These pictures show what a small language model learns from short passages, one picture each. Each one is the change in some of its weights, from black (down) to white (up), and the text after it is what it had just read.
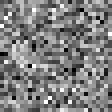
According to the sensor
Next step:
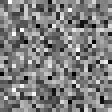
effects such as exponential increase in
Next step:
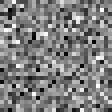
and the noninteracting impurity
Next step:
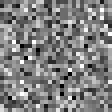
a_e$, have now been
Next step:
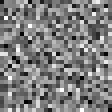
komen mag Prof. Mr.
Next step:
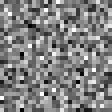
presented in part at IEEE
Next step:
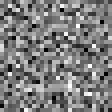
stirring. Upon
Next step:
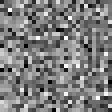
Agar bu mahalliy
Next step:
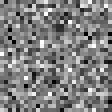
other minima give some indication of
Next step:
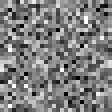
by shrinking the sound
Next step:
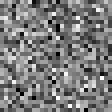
egg laying the plants were
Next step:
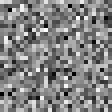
D.~Tamilvanan, and
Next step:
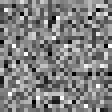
Yu.~B. Ivanov and
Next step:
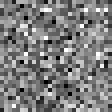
ва босқичлари
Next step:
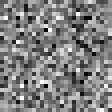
формами физической
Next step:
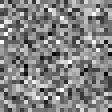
maktabga borgan bola
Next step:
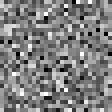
Hozirgi kunda
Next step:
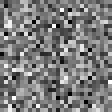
та перспективи
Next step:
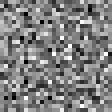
That century is still
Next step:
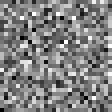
(DSc), Professor
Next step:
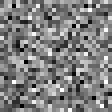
is important to note that the
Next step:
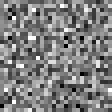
magnetization to the whole
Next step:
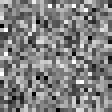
kullanan ve doğal
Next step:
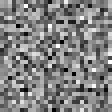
O processo de aprendizagem
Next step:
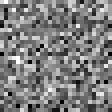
the granting of financial support
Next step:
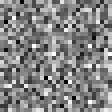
les organisations partenaires de
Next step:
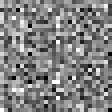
nufuzi bilan
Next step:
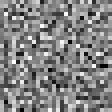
are set to vanish on the initial time
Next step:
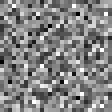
у центрального
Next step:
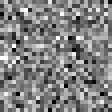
zeroes to be erstwhile
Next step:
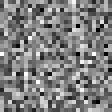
layer management algorithms
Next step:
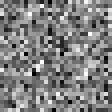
function of disorder strength are
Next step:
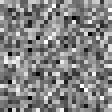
possibilitar que o aluno
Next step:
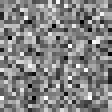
2016). Apesar disso,
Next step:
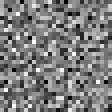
online) Pion production on
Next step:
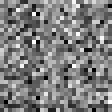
monitoringi deb
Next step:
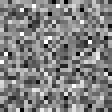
miséria social. Esse
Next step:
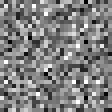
automatic differentiation. The
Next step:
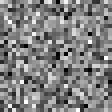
it is possible to exclude models of
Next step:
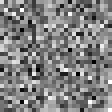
enfermeiros investigadores
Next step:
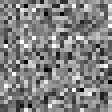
Cortez, Lozano
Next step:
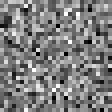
in this human race. It
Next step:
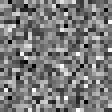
Disaster Mitigation and
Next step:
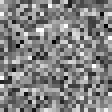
knowledge in India. These
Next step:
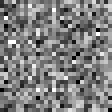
disordered-ensemble quantum
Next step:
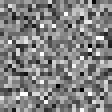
o'rganish, ulardan
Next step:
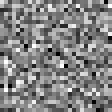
— que tinham interesse
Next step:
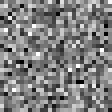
chiral fermions moving in
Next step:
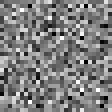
чужа ви, а,
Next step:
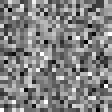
repository can handle multiple
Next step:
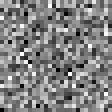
npr "povećanje
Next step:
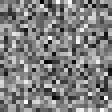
Jaffe's method, respectively.
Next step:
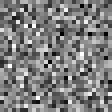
loss for more extended reach or
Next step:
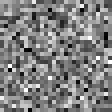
Works Does this place
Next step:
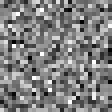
other studies on this topic, which
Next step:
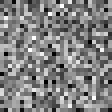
scientific and information support for
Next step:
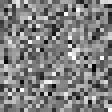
University Rome, Italy;
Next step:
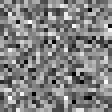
the novel framework that
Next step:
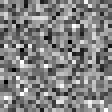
Hamiltonian is $H =
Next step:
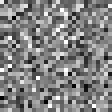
*CI-A* over L_0
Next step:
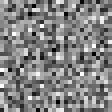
challenges in capturing complex
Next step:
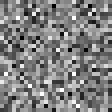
current ribbon that provides best
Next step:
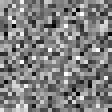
month, the best clinical
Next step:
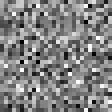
AC‑OTS problem.
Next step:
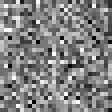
co-fondateur de *force
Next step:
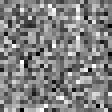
This article analyzes the
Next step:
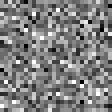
UV and nebular emission
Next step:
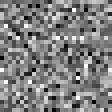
and 33% of irrigated
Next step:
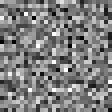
"Computer" OR
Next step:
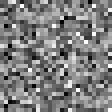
protein-protein interaction
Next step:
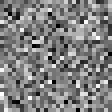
massless or in other words,
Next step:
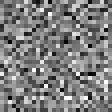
fluctuating data points,
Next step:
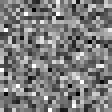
several factors that influence
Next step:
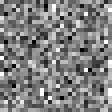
sócioespacial na
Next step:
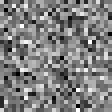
noise. \textbf{b}
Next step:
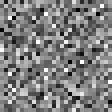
Melting Point M-650
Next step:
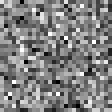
is difficult for the researcher to be
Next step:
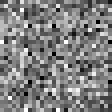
nazariy bilimlarni
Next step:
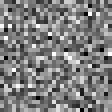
wiki-based systems provide a
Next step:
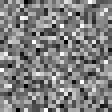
rechtsgeldig tot
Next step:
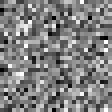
the optimally doped crystal
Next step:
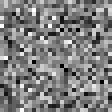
in general well-being.
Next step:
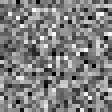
Building Materials*,
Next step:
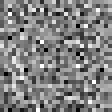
sostanza del fenomeno
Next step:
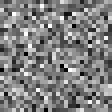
of the nonstandard 2Q gates that
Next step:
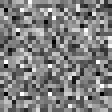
poor fit was obtained. To improve
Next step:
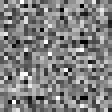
os membros podem se
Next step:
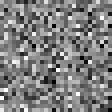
lado, busca a
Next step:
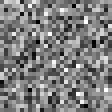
celestial intensity distribution, the
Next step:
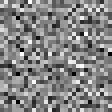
la información en relación a un
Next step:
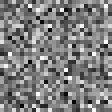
and used by many authors
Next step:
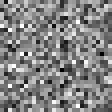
período de prestação de
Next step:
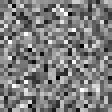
common today. MONDO
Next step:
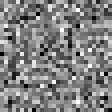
observation of the electromagnetic
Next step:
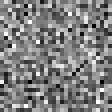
and pink dashed curve correspond to
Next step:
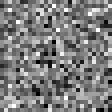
the observations we listed in the
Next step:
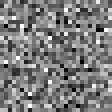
separable form of the operator
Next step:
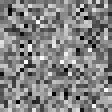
to date and accurate. - It
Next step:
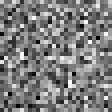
derived from the stacking analysis as
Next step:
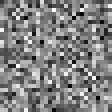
twenty-two main
